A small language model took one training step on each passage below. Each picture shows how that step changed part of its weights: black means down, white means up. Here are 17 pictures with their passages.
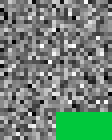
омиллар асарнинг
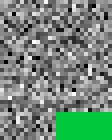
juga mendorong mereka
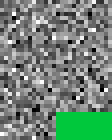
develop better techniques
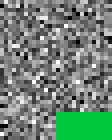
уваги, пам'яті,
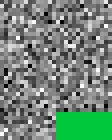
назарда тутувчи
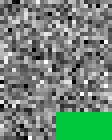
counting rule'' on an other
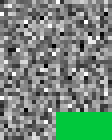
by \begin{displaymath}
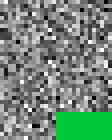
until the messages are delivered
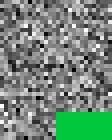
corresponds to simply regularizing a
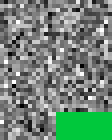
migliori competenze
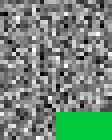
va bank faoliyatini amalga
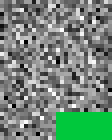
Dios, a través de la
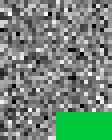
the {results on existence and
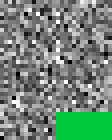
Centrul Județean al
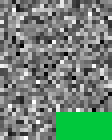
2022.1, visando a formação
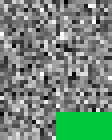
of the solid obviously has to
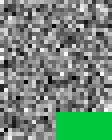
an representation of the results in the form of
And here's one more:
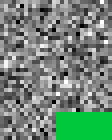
of trigger in parallel. A first
